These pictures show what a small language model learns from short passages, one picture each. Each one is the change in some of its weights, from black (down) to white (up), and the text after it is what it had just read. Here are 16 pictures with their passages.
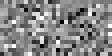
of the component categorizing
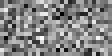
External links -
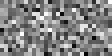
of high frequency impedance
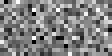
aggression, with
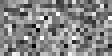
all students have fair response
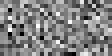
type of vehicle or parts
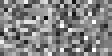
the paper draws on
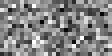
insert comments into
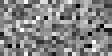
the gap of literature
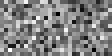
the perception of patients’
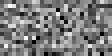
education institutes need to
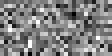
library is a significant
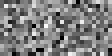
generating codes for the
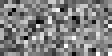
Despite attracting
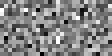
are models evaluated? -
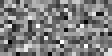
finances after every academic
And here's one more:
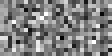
of rice farming did
